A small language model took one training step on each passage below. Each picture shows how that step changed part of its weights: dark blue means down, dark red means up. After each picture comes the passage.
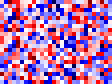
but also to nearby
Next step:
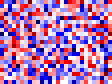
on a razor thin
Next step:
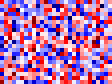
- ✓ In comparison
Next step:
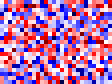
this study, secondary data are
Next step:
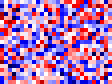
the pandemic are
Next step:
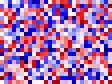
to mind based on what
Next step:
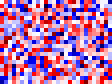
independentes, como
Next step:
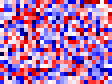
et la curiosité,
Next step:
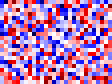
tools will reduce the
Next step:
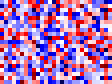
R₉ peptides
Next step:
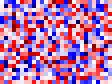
hasil wawancara dalam
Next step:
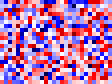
dirt from material and protect
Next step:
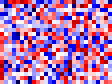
2018 update. Small
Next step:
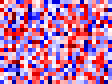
= spinning reserve
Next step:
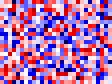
para a garantia dos
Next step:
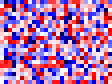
their fathers. Although
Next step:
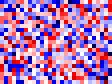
gender and healthcare
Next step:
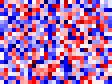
found, relying on and
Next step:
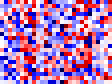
Academy” for
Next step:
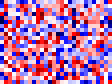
or 4 TB for all
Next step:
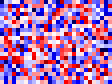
sides of environmental
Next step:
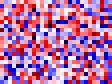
Sunde, N., &
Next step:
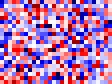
энергии для
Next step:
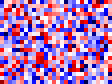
organisations serves only to
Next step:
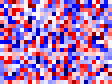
formalin. Collections
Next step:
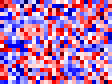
and Fe(II) as
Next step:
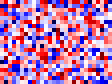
are observed in specific
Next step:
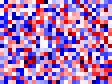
supervening on the
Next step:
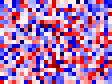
and supervised more than
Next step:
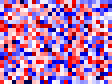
a la posición pierna
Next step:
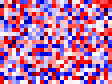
Montafon und
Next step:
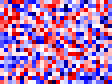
las mujeres rurales
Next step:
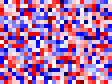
Starts Wallacea,
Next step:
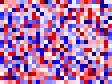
Adverse Event
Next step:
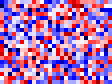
beli masyarakat
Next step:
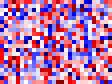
In another study, it has
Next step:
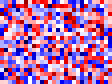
CpC in the last 10
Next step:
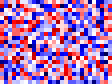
life better. The
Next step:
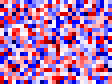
prospectif lié
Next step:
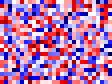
of households,
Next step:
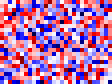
Conflict of interest We
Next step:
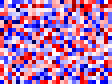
LC Dibrugarh
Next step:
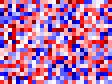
torque é gerado
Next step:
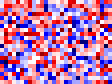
regeneração natural das
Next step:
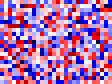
среди богов.
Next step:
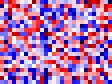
Nature of Different
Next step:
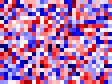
qälän dili
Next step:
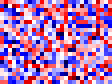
complex research objects
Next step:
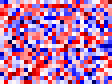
Кадиров Рамз
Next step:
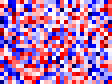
with elevated dropout
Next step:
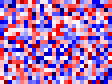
G., Piccardo
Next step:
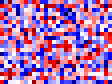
during the growth of the
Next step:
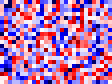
kumulatif dari
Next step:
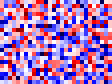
interesting setting for studying
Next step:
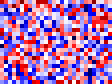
data; ratio %;
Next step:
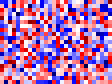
[8], which are widely
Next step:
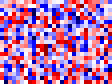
yil edi. Men
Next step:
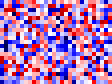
ses ventes et ses
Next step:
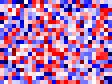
conducting distance learning
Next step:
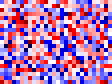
mustaqil ta'lim
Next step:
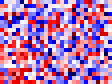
tilning ichki
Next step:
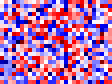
interpreted as constraint
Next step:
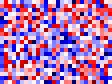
tested 3 (*P.
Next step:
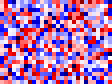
European habitats
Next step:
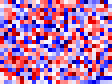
form each cluster for
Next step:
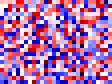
with the work presented in this
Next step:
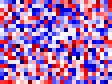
pharmacists who
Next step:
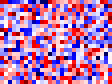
representa una oportunidad
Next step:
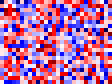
the research of HVDC
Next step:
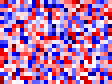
properties applicable to truss
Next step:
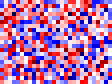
do śmierci w
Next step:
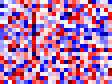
un osito que tengo de
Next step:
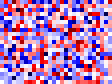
xonligi zimmasiga
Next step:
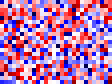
В случае же
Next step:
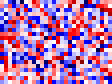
a constellation of smart
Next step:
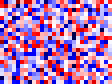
1 Work order :
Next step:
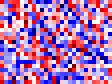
different temperatures calculated
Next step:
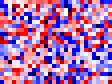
and subordinated by
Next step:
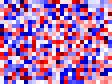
along the fibers,
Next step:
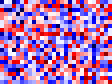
relevant: **river
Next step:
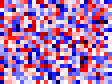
paper is based on the
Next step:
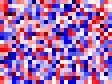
against poverty in
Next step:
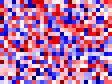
the alloy composition, the
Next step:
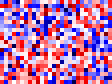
concerns become so
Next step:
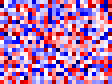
su integración en la vida
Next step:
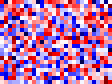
of such tools as:
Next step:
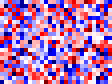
epistemological) b.
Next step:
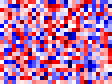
tartibdagi va
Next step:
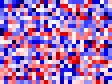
slideshow of
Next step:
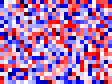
technologies and games in
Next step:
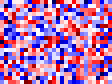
induced oxidative
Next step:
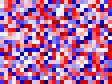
С В1 В2 РР А
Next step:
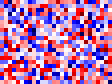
economies, especially the
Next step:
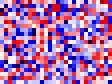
en los propios ensayos
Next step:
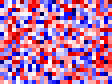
adoecer uma experiência
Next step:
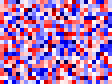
wastewater treatment:
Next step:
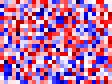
todas las zonas,
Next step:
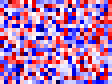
wall and the slip
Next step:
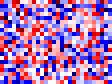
in Healthy Adults 3
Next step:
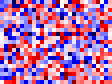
pero no son capaces de
